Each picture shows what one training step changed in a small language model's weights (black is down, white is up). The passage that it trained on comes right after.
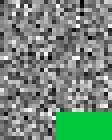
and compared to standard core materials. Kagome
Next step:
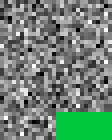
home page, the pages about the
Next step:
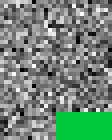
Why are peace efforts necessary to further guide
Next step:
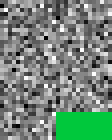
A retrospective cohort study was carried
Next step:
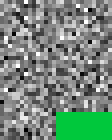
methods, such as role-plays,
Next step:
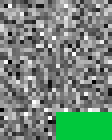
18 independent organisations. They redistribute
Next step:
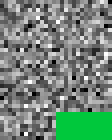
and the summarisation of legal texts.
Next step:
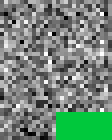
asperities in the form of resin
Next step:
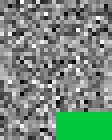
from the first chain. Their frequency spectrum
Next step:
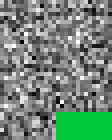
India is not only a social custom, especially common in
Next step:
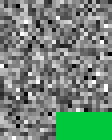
established routines and the strong hold of culture
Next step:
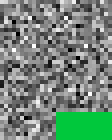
in-depth tacit knowledge and family
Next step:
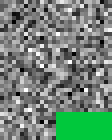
sharing** and foster active participation, contributing
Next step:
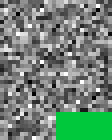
competitive advantage. AI not only makes it possible
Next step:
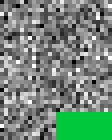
¹Department of Orthopedics
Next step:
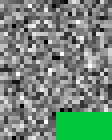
i and j share a common border; -
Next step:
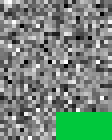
headteachers' workload, creating a
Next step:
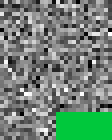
electric ship $$N_X =
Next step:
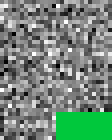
based on the pre trained model. In
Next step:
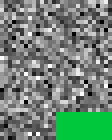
the Orient (MacKenzie,
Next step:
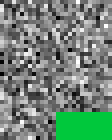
that a Multi-criteria selection
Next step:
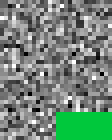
Fertility; Humification 1.
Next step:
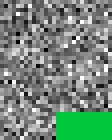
source are credited. Abstract Introduction:
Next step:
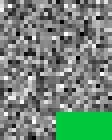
the privacy protection policy, the location of
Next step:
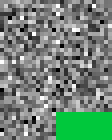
manufacturers should help consumers by including care
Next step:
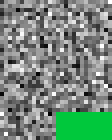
For comparison, the CPE identifiers
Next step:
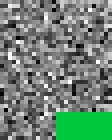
spp), typical of the varzea
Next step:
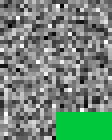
has 100.8 points, which is on the same
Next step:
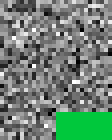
emulsion, hydrogel, etc.);
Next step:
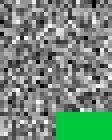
Solar Energy, Hybrid Energy
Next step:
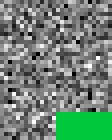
participants can enter into bilateral
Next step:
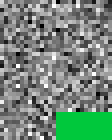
g/dL, 2 returns
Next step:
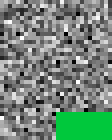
ARU, capable of working at a lower thermal
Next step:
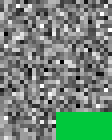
development throughout embryogenesis [32]. The
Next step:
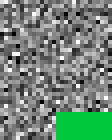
material from site i to j must be utilized at
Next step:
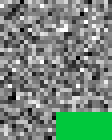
argument as above. Hence, this
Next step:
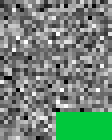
positive salt effect. Arrhenius parameters
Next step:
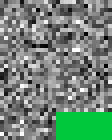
asymmetries in absorption line spectra are
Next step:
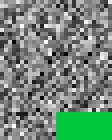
maxim. This investigation will be carried out to determine
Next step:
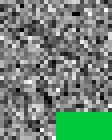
and exposure time on *E. coli*
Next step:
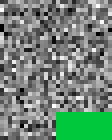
to permit systematic review, that responds to
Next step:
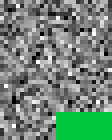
makes the **SHAPES** algorithm more
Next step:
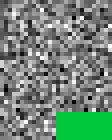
behaviors. Lewin's model focuses on
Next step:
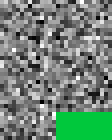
nanoparticles by the calculation of XRD
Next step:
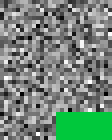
recente afirmă că
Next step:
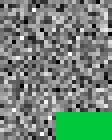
experience attractive forces from neighboring
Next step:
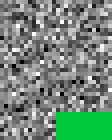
dimple, turbulent kinetic
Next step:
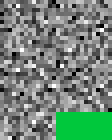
- Loss of brush border
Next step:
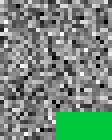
the supplementary measures that will be outlined
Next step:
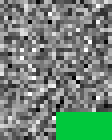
attainment control totals on weights and
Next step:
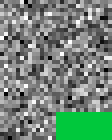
of TVET. This chapter forms the
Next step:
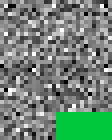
Even service oriented business are establishing digitally
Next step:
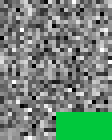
including gestational age and need of admission.
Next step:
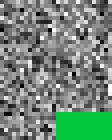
value entered by the user. As far as we
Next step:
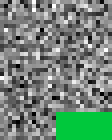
cognitive radio networks," *Sensors
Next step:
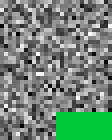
of intestinal health in weanling
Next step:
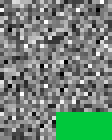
is particularly functional to create extensive and credible urban
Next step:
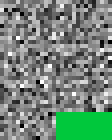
of water saturation and solute concentration.
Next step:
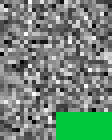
category, specifically in the copying skill. The
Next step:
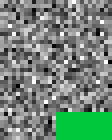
is crucial in translating literary works.
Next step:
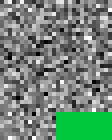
*GANN Jpn. J.
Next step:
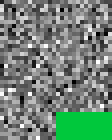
that every utterance of valid discourse is
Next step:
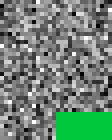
in Small Shelly Fossils
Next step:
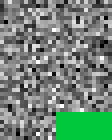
0.825, the difference quotient
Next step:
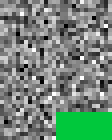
DC. Indian Journal of Science and Technology
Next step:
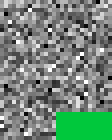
alternative for waste management in the country is the
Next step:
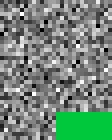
internationalization*’ (Hudzik,
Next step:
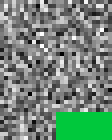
a no significant difference in job performance of male and
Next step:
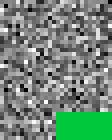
Dayak onion bulbs extract
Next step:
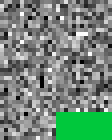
Maputo, Durban faces
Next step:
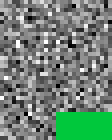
the process of creating Batik. The exhibition
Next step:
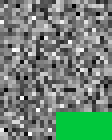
the essential morphological details, keeping the
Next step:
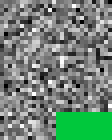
brought by the Aadhar card
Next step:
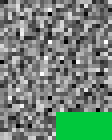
2 PROPOSAL PUBLIC
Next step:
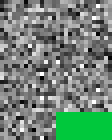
at relatively higher GER, while larger SMD
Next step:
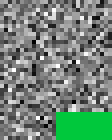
and measured active power of the DFIG are shown
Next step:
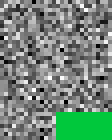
design of these elements according to the performance that is
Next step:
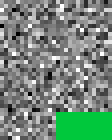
of the data provided by the three sources. The result
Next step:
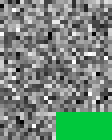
in order to have all the normal vectors pointing
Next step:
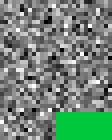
limitations. First, in the class of patterns
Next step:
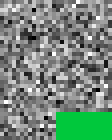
a stone; this gesture simulates
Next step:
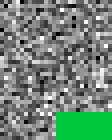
the radiographic findings showed a decrease in the
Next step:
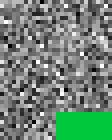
their studies because their clients funded them was
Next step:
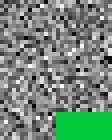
OA can be found in the companion
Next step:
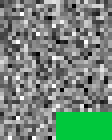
the auxiliary winding. The performance
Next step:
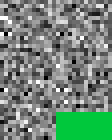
a direct influence on patient satisfaction, which is important in
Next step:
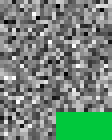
48 h for the determination of dry mass after
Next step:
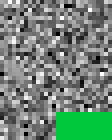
develop their ability to think scientifically. The
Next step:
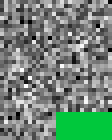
middle age are important determinants for reducing
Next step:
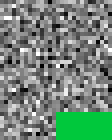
portrayal of policies specific to the sector,
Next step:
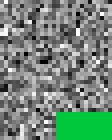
salvage of waste wood and demolition
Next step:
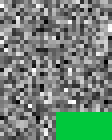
computing is one of the major concerns in this field
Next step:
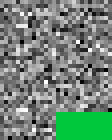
success of the method can be evaluated. This paper
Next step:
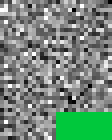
activities already conducted in chatrooms and
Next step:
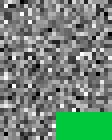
1 and type 2) increases the relative risk of developing
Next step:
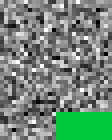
M. Della Krachai,
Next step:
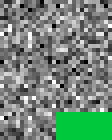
a nozzle into sprue,
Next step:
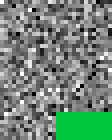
the reactive hydrogen undergoing transfer by
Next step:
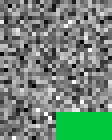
can increase crowdsourcing,
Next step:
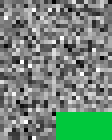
by observing others, are another important source of
